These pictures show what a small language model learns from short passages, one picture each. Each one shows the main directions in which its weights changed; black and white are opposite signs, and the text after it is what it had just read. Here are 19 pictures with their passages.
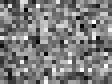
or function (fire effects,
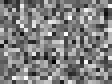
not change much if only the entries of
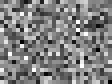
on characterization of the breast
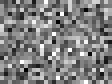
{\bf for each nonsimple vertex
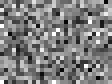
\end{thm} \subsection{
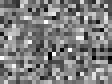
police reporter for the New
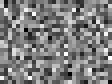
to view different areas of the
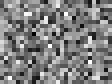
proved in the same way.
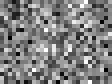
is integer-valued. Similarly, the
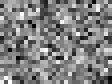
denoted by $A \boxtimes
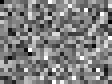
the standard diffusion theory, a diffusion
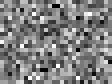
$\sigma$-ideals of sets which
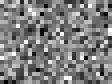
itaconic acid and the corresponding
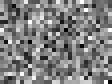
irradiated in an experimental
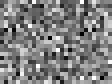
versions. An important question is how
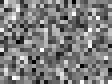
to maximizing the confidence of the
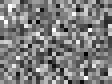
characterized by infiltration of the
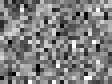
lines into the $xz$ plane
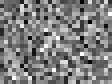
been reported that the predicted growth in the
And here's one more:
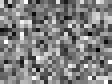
speculated to be the Uighur
